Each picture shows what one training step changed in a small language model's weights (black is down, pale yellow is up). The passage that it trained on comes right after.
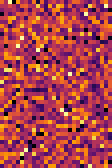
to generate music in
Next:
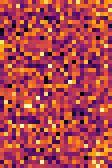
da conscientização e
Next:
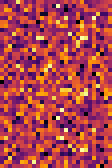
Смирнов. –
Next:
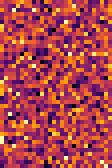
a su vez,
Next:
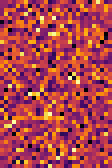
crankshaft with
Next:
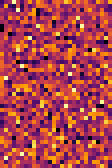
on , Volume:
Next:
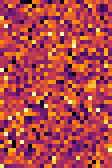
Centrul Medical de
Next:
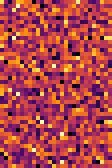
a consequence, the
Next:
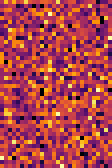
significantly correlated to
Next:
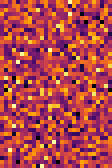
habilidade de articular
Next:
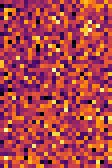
of DR-TB.
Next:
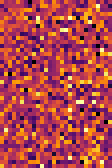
не только для
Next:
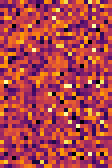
(ouvir) O profeta
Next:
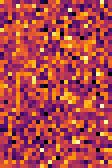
their own goals,
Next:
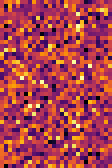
performant. En fait,
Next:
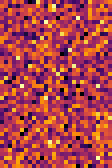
with global warming
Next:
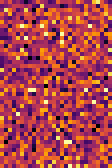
by 20 professionals.
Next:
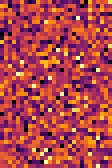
observed. During
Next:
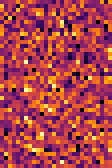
to improve the prevention
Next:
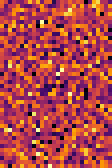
second problems are that
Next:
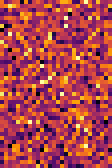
definition, whereby
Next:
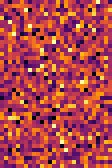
use of Social Network
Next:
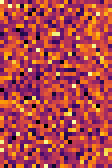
fundamental abordar
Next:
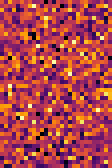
chosen depends
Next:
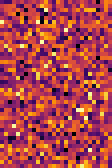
sifatiga erishish
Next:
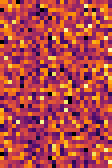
a la concluyente
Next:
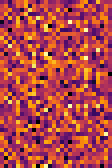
hewan karena
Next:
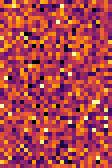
follows from the above
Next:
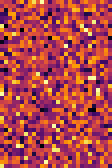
of 12 therapy
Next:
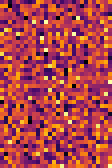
covering that grid cell
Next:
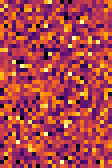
influence on the solar
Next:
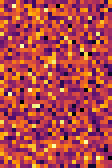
vorwärts in
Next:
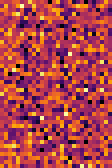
il suo influsso
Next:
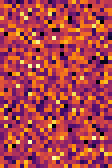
with index sequence
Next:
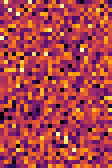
at home. Agar
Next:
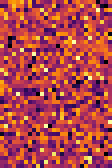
a decreased chance of
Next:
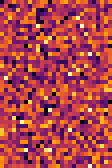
and its influence on serum
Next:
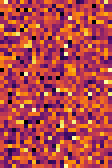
assistance of seventy
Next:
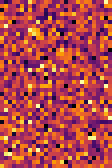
use in military and
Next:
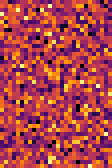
health,” “child
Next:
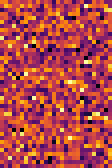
It is important to note
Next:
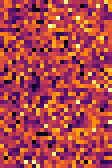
AV. Both of
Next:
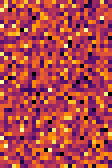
same repository,
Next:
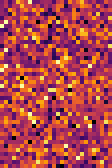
г. Уфа,
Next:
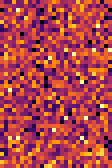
these load displacement
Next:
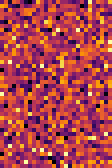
making it a more
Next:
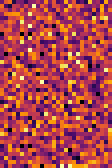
in the lung tissue
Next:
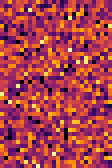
confirm that it is of
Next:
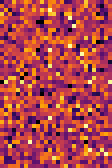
exploited selective
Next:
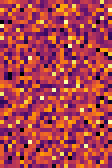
that time no one can see
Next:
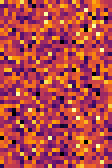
цели или
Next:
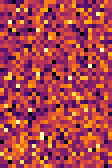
imaging investigations. As
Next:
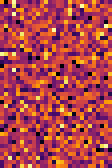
(conc.) were
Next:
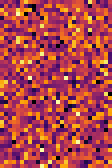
cancellation, we
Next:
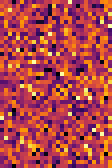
На базі
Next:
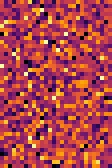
value of SINR,
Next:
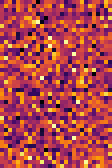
of heat affected zone
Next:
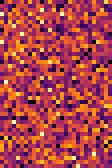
manufacturers for some
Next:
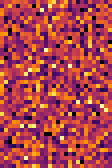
Varying Effects
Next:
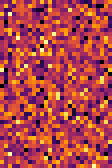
Викладання та
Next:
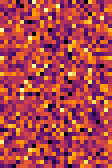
ingested orally
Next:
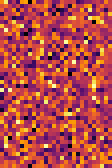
These results are consistent
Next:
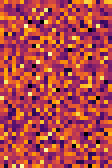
prepared by students,
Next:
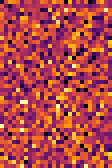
transcription factors and
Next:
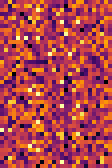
tool comes to the
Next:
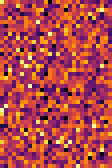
Но у тех,
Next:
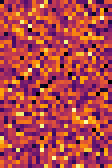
younger than age
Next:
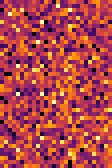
are a natural alternative
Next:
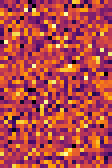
Questions The general
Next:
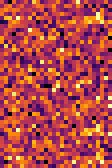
yang dilakukan
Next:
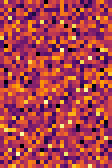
the Amazon biome
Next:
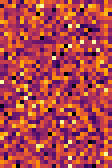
você precisa
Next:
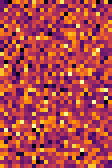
State Is Accessible
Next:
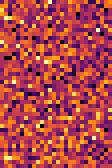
insonlar uchun
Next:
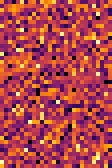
students with aberrations
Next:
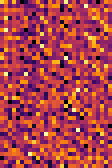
Klingberg's group
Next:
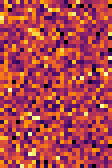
these filaments was
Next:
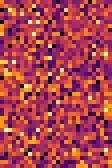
eng avvalo inson
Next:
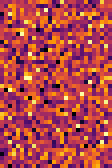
Open Science in
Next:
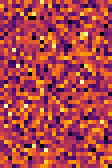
an accumulation of 3 were
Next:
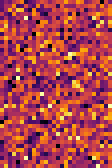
Lametrie, J.
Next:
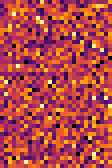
важную роль в
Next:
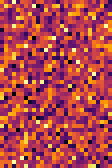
payments through movements
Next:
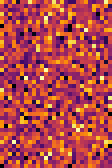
к предыдущему
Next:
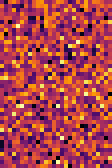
used to gather data.
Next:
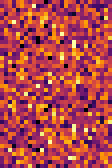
govora so osnovni
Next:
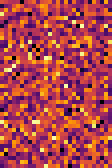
behavior. The
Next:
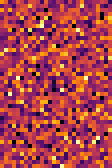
Zhechev, V.
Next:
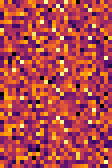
het hun niet
